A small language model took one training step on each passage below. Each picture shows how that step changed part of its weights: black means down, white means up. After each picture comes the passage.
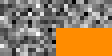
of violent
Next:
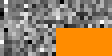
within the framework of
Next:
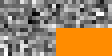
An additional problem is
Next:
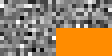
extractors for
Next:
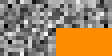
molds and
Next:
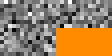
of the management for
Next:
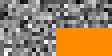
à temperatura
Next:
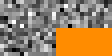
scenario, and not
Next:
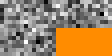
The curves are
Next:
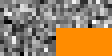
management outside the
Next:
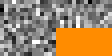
also is very important
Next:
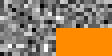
shown to be stable
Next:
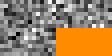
the carriers were
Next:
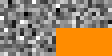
circuit for learning
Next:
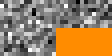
seguido de
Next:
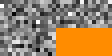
scenario. To assess
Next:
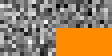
be expressed by the
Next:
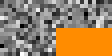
be implemented to
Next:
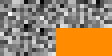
realizado en
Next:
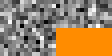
which requires that
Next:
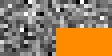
but technically
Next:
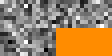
its creative
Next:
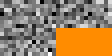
utilizaram desse
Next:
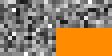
it possesses
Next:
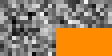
solved, as
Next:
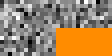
is always constant because
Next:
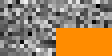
striking results
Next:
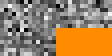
we Connected
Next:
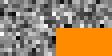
with the term
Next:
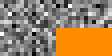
one. That
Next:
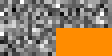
parents and
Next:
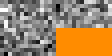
Y is a function
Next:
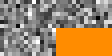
only interest that
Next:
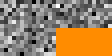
medidas de
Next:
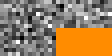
Male \\
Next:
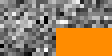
crítica al
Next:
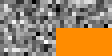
is, de
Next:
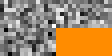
mean of s is
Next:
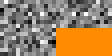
of open access
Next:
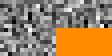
time, the same
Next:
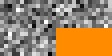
mice were always
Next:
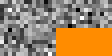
The fractional
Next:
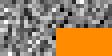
momentum loss in the
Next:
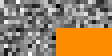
Krise die
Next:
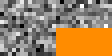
model space obtained with
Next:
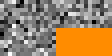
spot. At
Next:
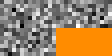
compared to the
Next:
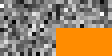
The study considered the
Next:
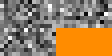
respectively. If
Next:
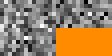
with $\langle
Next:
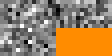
is needed as material
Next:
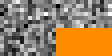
HU ORC
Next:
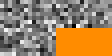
much better way to
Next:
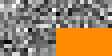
action [5]
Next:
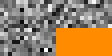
aderente de
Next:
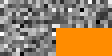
of relevant interest to
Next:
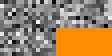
technique. The De
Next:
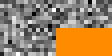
referans ve
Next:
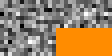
family concepts,
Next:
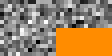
aprendeu a
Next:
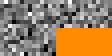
of the European
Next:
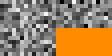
For the original black
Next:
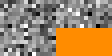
would find it difficult
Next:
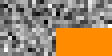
an obvious
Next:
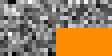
field $H$
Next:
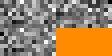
algunos de
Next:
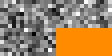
light emitted
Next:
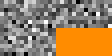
of diagnosis and
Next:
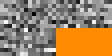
dimensional operators. Such
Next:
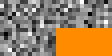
с точки
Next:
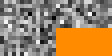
does not introduce bulk
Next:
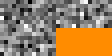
activity that they are
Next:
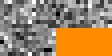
an assistant
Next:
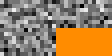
finding out best
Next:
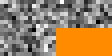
the detail of
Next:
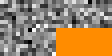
the greatest
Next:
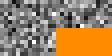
modo, um
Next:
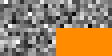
of the peak at
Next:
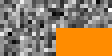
que possibilita
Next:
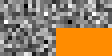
Subsequently, we
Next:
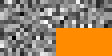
continue to
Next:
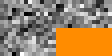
A empresa
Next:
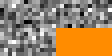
a flux periodicity
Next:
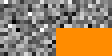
of the soft
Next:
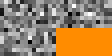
of plasma current
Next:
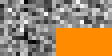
The green horizontal
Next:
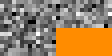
by Mazur
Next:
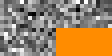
excludentes de
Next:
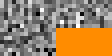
climate, that is
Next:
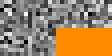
variants and
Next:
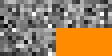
mm Namuna
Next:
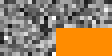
income in the
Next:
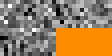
culture is one
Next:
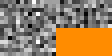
longest dimension,
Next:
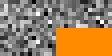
quais suas
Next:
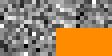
job satisfaction,
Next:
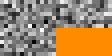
in the theoretical
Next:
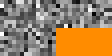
yondashuv asosida
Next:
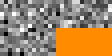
detected at sizeable
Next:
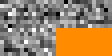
layer getting the
